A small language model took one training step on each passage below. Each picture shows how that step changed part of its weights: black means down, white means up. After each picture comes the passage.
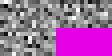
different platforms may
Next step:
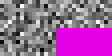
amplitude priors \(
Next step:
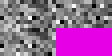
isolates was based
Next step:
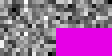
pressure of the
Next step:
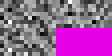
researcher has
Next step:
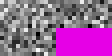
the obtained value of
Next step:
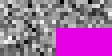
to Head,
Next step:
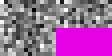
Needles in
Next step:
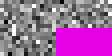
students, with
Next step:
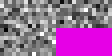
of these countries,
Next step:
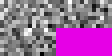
the relations that
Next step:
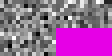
pod length;
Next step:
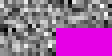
of these maps
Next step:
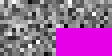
was carried out with
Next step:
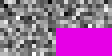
picture of a
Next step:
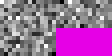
such that the term
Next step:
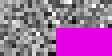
at the interface
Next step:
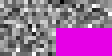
of the environment,
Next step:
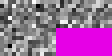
food. In
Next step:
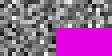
a single task is
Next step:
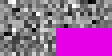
with a boundary has
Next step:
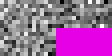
the calculation of the
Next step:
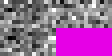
advantage of this
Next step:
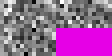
National Natural
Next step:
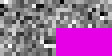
training, using a
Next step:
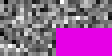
should create some security
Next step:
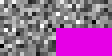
is a branch
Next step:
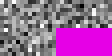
is often parameterized
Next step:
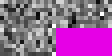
approach Project
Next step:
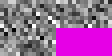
activities with growth and
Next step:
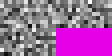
of the required
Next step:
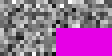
3 \times
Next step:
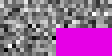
of solid or
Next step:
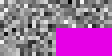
the growth of
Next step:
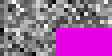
"The Theory
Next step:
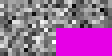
and White
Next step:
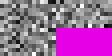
terms of the
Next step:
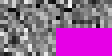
operator multiple of
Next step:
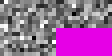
firmness or
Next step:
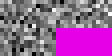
education, number of
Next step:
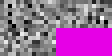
appears to
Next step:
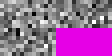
and determination of
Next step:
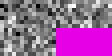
integration. In particular
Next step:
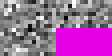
LICT was
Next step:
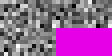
properties for those
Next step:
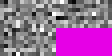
trial, with
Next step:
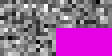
et al.,
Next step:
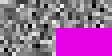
scores of students
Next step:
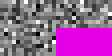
value of constant k
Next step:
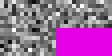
has the dimension
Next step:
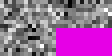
of New
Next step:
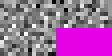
how far the
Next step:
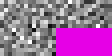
the method is not
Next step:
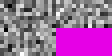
the 1st
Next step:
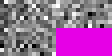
cultural characteristics of
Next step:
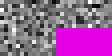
means that knowledge of
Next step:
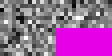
usage of
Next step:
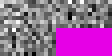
for the corresponding value
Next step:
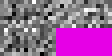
sales impact
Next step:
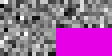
success of the
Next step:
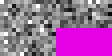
are constructed from
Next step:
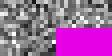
draw a
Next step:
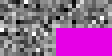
configuration sampling
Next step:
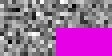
from there on by
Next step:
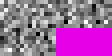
the degradation
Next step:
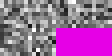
of suitability
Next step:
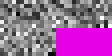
potential along the
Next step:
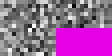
a way equivalent
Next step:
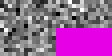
thus constraining
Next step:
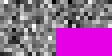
proper evaluation of learning
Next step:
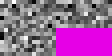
pressure is dominant
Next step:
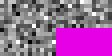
each massive
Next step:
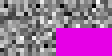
Case Study
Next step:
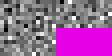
assumed that, each
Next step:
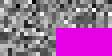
so growth across that
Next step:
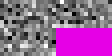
background calculations related to
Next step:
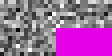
as seed
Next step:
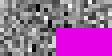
very difficult to include
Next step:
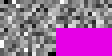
or refute the
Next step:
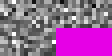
We must draw
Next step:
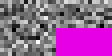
\\ \Theta
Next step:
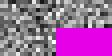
the schools
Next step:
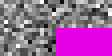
= log,
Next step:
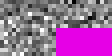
already constructed
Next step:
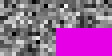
can be observed in
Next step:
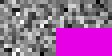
fragments with
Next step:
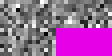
per generation.
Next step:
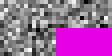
the research was conducted
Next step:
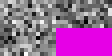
to explore the
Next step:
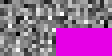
will soon be
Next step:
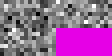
are employees
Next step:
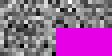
{i \over
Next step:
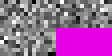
we estimate the optical
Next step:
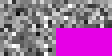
about the same
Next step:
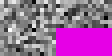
a Department of
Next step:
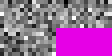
subgap spectrum
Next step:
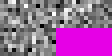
when no previous treatment
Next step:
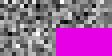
contribution to this energy
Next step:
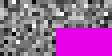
it will remain
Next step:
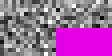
Jy. This
